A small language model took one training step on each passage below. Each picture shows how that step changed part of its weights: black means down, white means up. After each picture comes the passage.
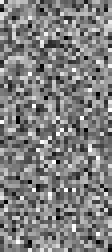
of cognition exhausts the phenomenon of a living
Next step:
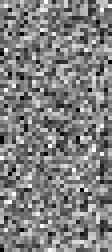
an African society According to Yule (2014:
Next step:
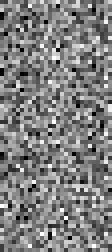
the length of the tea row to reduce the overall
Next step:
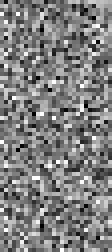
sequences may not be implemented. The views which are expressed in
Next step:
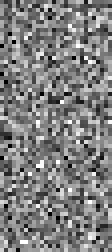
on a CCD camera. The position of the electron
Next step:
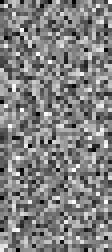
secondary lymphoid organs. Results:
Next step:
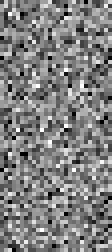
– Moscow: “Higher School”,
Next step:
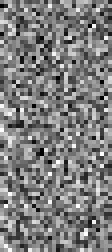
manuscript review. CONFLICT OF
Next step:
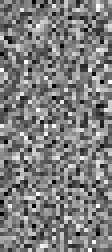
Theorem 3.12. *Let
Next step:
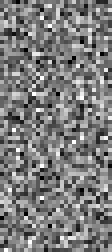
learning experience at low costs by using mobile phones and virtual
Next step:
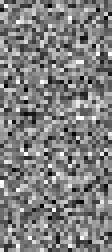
them to detect anomalies resulting from these
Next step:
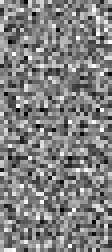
ReCreate, they instead became vessels of
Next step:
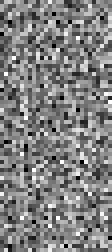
2pers, 3pers) as shown in Table 5 and
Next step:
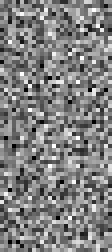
the Karplus equations, viz. those suggested
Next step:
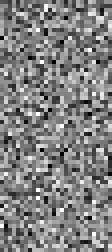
on the importation of some agricultural products especially those that can
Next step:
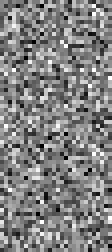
our contact with reality while increasing our analysis of that contact.
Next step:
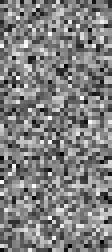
commercial intelligence. However, each country supplements this concept
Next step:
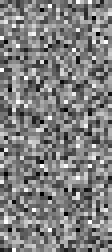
metric spaces under a hybrid contraction condition that combines standard
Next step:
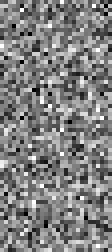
(a)). The impacting body would "see"
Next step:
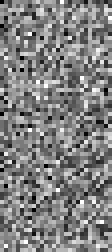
variables. The uncertainty of GF(90) plays an
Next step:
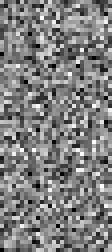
the rotor(s) positions and the winding
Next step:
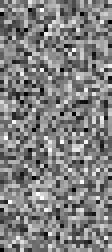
through some form of exchange satisfies an identified need
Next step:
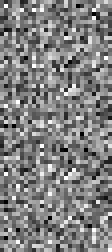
risks; and (4) critical interpretation of findings for clinical
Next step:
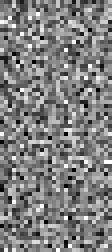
AMOC streamfunction in last decade of
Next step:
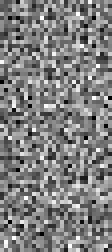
the VOSviewer software. Over the past ten
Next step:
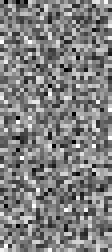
to install. This paper presents an overview of small cell
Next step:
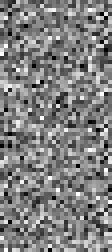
receptors mediating vasodilatation, while
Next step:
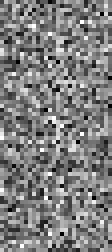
figure had shown positive result on Jakarta Music
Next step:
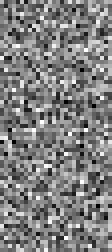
the forensic expertise; not make any changes to the
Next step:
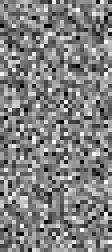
brings the debate in the Ilokano setting
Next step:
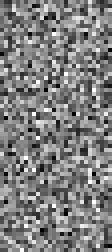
of the Republic of Uzbekistan is confirmed by the
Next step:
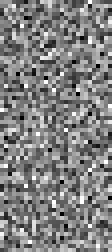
of the Paul-Elder framework and phases of the
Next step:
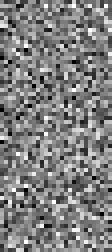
gynaecological diagnosis alone in our study.
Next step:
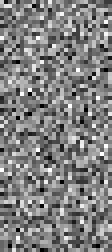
(KSCA). It was proudly hosted
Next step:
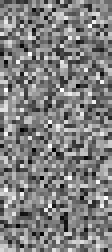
interpreting results, or drawing conclusions. All scientific contributions,
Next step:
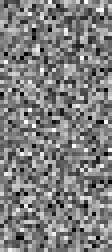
these non-traditional forest settings can be recognized and
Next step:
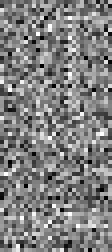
objectives (COSO, 2004)". This is an
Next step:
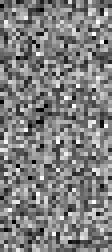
coordinated by the client. This gives data users full
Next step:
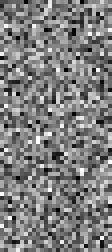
no financial or personal conflicts of interest that could have influenced
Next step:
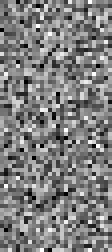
by a high frequency pulse sent over the microwave system.
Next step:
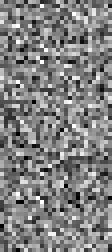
cockatoo was presented to the Tang
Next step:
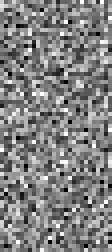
be useful for a bill-of-materials and
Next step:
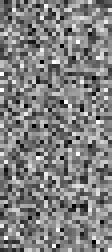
in the gastric. To know the
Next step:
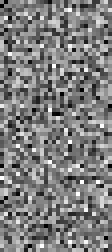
holistically. Preparing for rainforest protection
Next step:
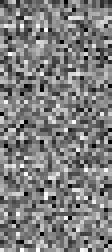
type="checkbox"/> Four numbers of
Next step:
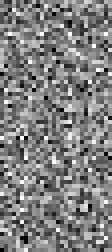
in warmer habitats (BECHTEL,
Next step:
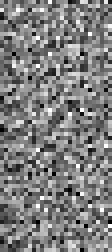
of Rh, Kell and Duffy
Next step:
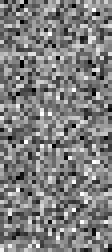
age, it is known that the largest proportion of respondents,
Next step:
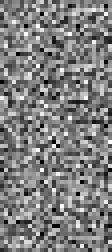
dinamik tahlil qilish
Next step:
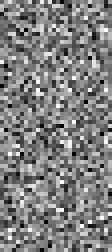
is greater than x^2 tab. Value of
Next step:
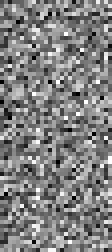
managers, and teachers and even throughout the educational hierarchical structure
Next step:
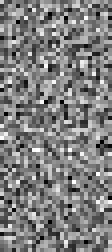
support and reviews during the study. We are
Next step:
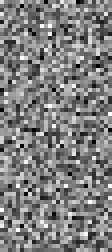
Fig. 2a) that fretting
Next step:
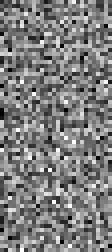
tendency towards complex formation with enzyme protein. It is
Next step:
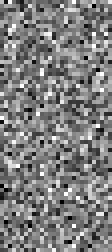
(the maximum acceleration applied to the system, which results
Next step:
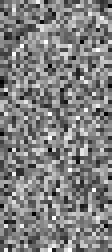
that takes the system (23) from a given initial state
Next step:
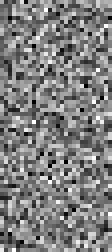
group and the control group. Chi-square test
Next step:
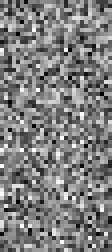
view of the positive outcome demonstrated both clinically and
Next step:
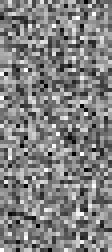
small HBsAg. Here, we investigate the levels
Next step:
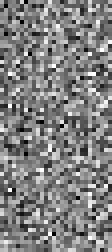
the same line of reasoning, it is evident that the
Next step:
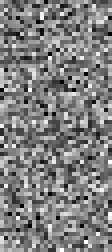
that this treatment affected the inflammatory process and fibrosis
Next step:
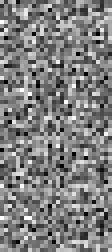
at the Subnanometric Scale Deborah
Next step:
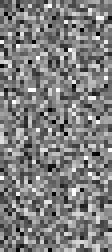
during load perturbations, improved versions of
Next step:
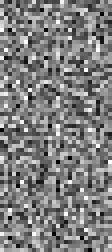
correlated to damages’ existence, location and
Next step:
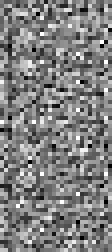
with Sarah Becchio and Paolo
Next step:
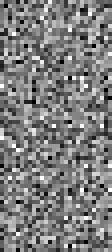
the reduced data set was consisted of X-Y
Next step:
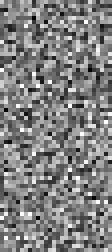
morpheme-initial stops is triggered by
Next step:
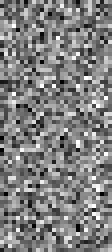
public relations in various fields, including the show business industry.
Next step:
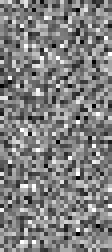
4}$. It is of the type $x^3
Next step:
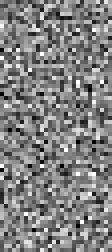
this approach, stating explicitly that individuals cannot be evaluated
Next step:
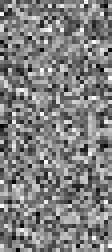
However, the introduction of GS in some
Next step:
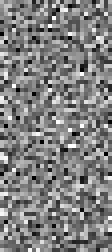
Keywords: Formaldehyde;
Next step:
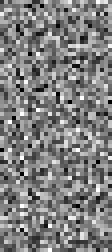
described by $$\dot{x}(t) =
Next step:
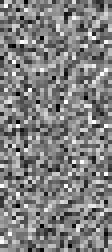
Eirik Årsand, Taxiarchis
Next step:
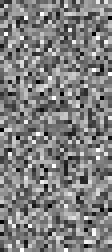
analyzing, and sharing spatial data across domains (Yuan,
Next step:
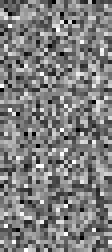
bracketed first by COVID and then a
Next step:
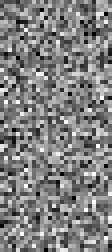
enterprises. To reduce the overall cost of the supply chain,
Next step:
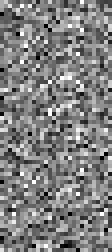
Go Vap Dist., Ho Chi Minh
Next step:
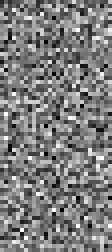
covered by vegetation again, so that in 2021 only
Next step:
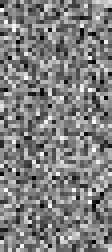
into account two factors: mean squared error between network outputs
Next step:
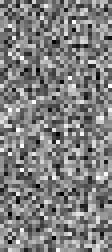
filled in according to the following table: Purpose
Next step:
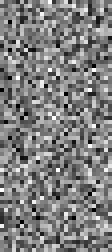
reduction, a different pitch demand is computed for each
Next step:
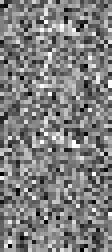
the two crossed individuals, f is fitness value of
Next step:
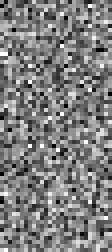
were presented according to findings. Keywords—Education
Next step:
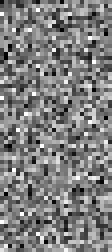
are facial dysmorphism,
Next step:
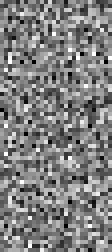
the agricultural sector (Hidy et al., 2022).
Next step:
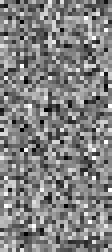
the adequacy, accuracy, reasonableness or
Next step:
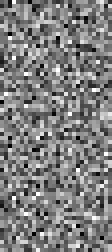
Errors made by undergraduate students in citation
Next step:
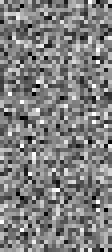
i.e., when changes become negligible. In
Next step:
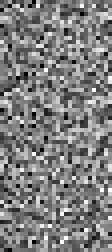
human visual system. The segmenting process of the
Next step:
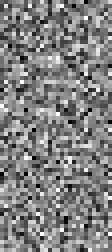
Risi's volume provides a high level of historical
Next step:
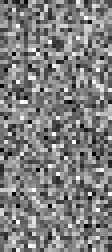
to face with their teacher as in the traditional methods of teaching
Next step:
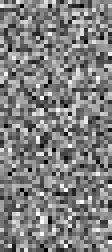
cornea resulting into low absorption of
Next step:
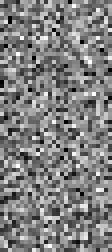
cleaning the catalyst and the products.
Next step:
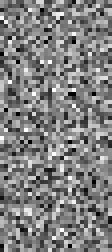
infection. Contamination from humidifiers during
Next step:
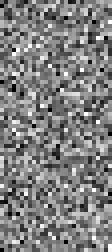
were much behind the urban areas with respect to availability of computer
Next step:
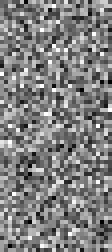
have a question: what is artificial intelligence? what role does
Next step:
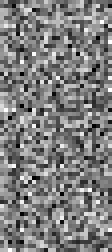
local authority public health practitioners** Lorna
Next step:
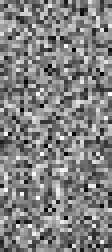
our findings could be due to different breeds or
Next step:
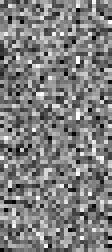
an average altitude of around 750 m, its
